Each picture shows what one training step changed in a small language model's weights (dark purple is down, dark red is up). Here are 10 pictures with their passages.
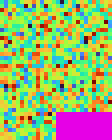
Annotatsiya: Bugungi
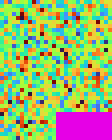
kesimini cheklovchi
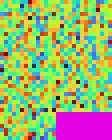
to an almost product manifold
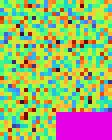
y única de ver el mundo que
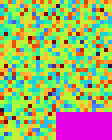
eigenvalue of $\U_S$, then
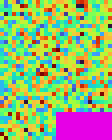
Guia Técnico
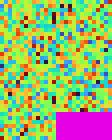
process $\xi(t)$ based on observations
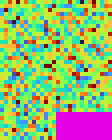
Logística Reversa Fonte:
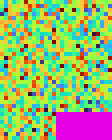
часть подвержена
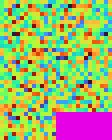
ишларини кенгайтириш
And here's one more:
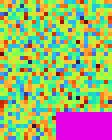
is not a proper enriched preorder since
